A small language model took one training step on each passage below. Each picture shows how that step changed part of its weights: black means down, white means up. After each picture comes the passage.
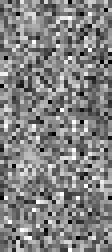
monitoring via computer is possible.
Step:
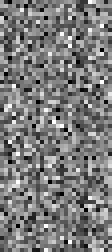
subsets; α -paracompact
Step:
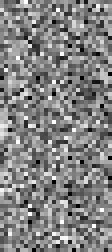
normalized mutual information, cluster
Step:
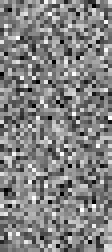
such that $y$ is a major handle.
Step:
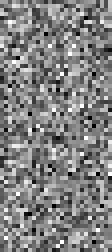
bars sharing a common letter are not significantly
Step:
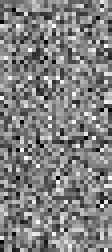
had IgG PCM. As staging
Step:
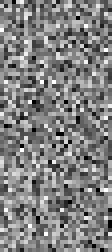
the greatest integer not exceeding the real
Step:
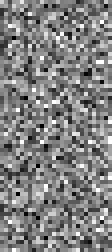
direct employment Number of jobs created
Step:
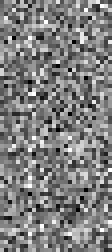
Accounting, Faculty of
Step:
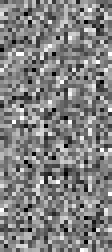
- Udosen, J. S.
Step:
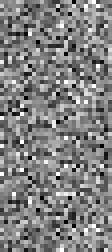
of Exeter, Exeter, United
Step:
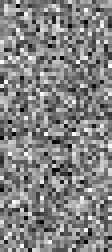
observe the known preference of
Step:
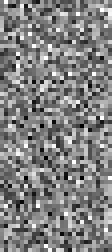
(V)$commute and have finite
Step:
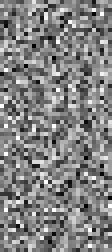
syrupy phosphoric
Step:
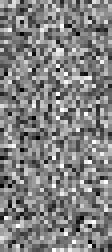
feed them into cluster-discovering
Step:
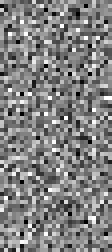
system to integrate sustainability practices into the business
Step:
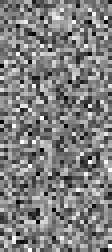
partitions $n$ into only 2
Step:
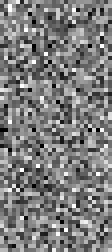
strongly irreducible submodule of $M$.
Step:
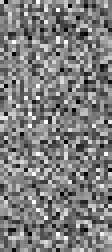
population. Hence the probability distribution and the population distribution is
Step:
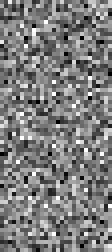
noise}}$ (resp. $E$) is the
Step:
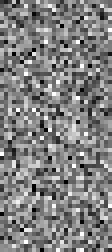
the most sharply points can be identified as
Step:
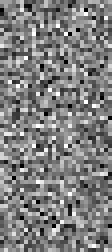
is symmetric with respect to the origin.
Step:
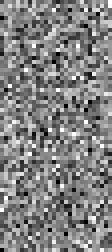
discussion to develop a common perspective on the
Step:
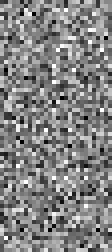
countries are exploring a "third way"
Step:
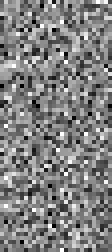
less familiar. (Compare our proof
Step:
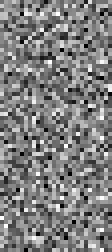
It remains to prove a matching lower bound. On
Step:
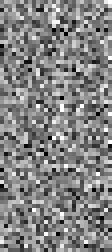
is in education. At this point, the research
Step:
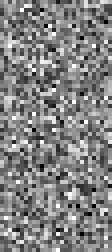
large displacements typical of some long
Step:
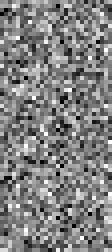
such that $a+b\leko
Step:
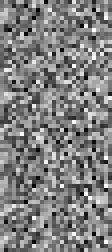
\usepackage{amsthm} \usepackage{color}
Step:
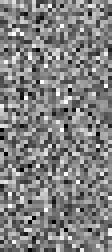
Despite the problems encountered, most
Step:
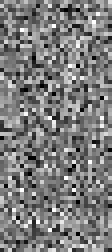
it only contains a small number of entries
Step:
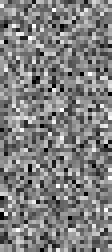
as a prominent area of research in
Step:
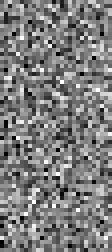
lengths in the RB and FE case
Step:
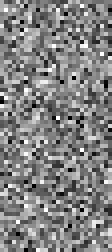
Traditionally, urban planning aimed
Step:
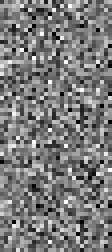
of numbers in a chain. For example
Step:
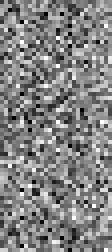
be improved through the promotion and development of
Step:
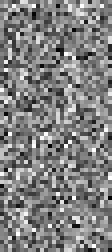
the plot. In each of the plots
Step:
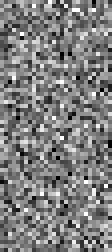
solution. We start with $\tau=
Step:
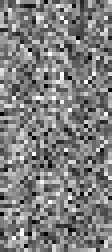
properties of solutions or their modular properties with respect to
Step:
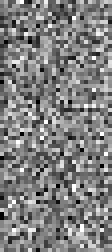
was lower at the time of admission in non
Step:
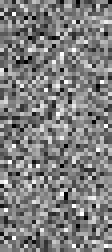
\calS(\R^{2n})$ satisfying
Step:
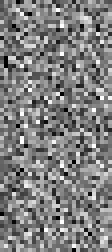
territory and often appear reserved,
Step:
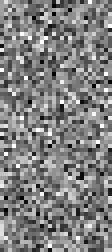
et al. proposed a data-driven
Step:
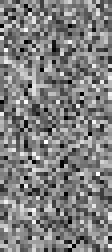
pathogens (Plummer et al.,
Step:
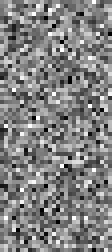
the indicators for employee compensation are:
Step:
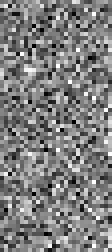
Department of Cultural Heritage and
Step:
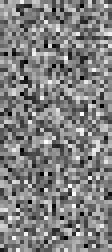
that every quotient $\tilde{X}$ of
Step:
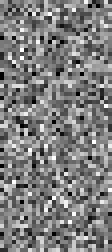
this was done with $\nu$ uniform in time,
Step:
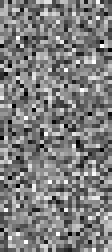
a von Neumann subalgebras such that
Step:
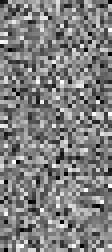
$$\eqalign{{1\over (\log
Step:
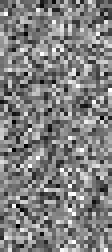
result will follow.\\ Claim:
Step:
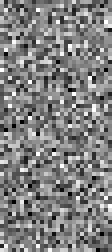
$u\in \VU$ and given
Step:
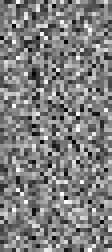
Galois group $S_n$ over
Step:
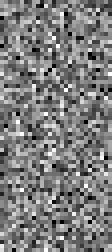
survival outcomes. They assumed that
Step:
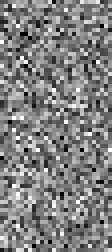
(white lines indicate the
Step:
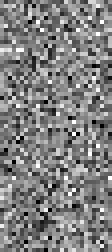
\Omega \text{;}E\right)
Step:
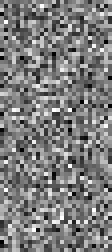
to count word families in terms of their base
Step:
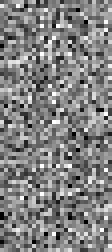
of prior knowledge and previous experience, information in the
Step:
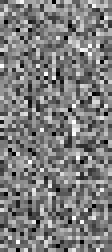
is $3$-homogeneous on $X$.
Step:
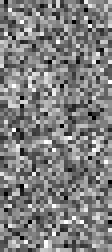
that the ambient Ricci
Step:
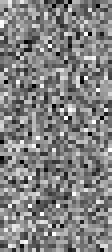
in the structure. The shell/solid
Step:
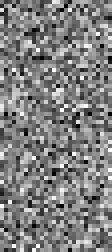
thick, fill=lightgray,]
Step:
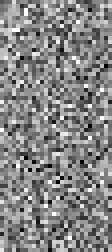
limited consolidated evidence highlighting the
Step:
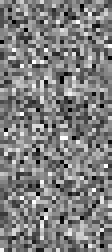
The residue field $k_F$ of
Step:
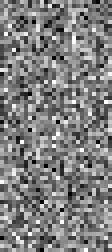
be an IMF can be described as follows
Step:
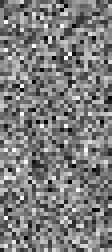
a nowhere vanishing line field on
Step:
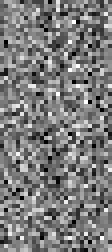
sphere case. We continue by establishing
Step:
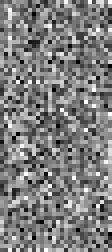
or trivial extensions of a ring by a
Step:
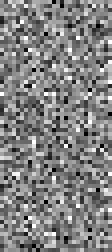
awareness. Mass awareness
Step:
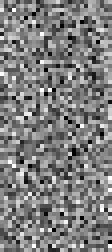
and representing modern medicine's future development
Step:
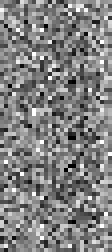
own right since they represent negligence or
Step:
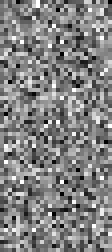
the corresponding group of crops (cereals
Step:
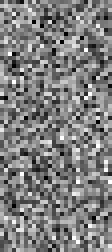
passage for that direction is considered, and time
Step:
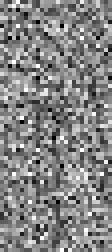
time, most of the invertebrate
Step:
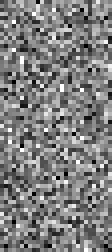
Cof}(kG)$ and the projectivity
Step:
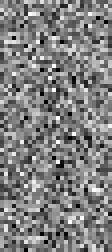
ownership in Nigeria seems to have
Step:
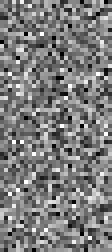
Theorem \eqref{isotopicphi}, one
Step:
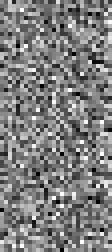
¹Ajiniyaz Nukus
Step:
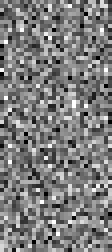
adjoint operator $A^*$ is injective. Since
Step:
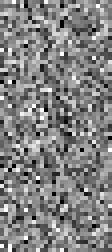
(Liu et al., 2024) was not
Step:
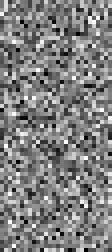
found to be positive by microscopy and 62
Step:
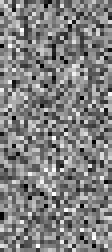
girlfriend is normal for them.
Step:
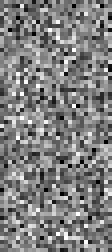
$d \in \N$, any translation
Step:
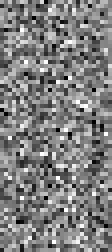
are well-defined on the subbundle
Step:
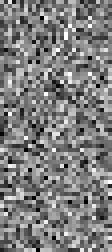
corresponding abundances $H_1,
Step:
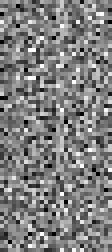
SITES (BATOURI
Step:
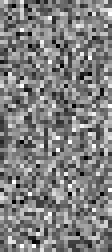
with clique $C$ and independent set
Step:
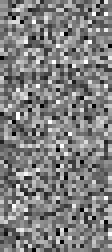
Lavender (*Lavandula
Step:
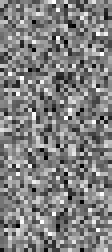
are constructed using multiplicative subgroups.
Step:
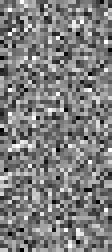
of distance functions in measuring similarity between them.
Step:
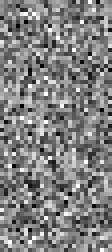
$d+2$, the increasing property is equivalent to
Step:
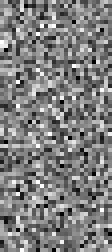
Sections \ref{syzygy
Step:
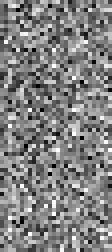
obstacles on the road, and
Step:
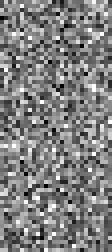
UK and EU relations; history of the
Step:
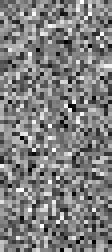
$$ Repetitive application of the same argument
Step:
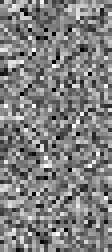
response of structural materials. These models overcome
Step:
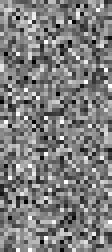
Cohen-Macaulay homology
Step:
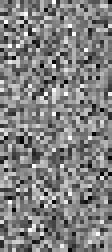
care possible. Furthermore, they inform the public
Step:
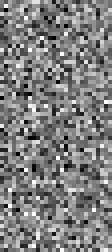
units (FSRUs) have been
